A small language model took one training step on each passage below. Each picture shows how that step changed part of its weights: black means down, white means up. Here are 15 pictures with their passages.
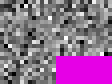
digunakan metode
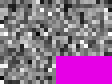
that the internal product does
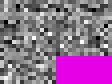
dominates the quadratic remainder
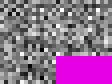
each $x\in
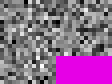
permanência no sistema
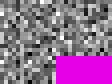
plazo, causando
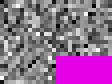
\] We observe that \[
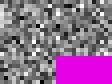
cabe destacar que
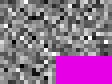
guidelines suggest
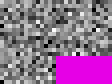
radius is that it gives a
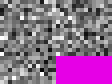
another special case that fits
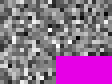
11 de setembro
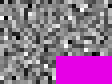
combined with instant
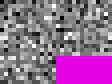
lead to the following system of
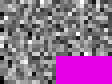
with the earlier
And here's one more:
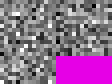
внести поправки в
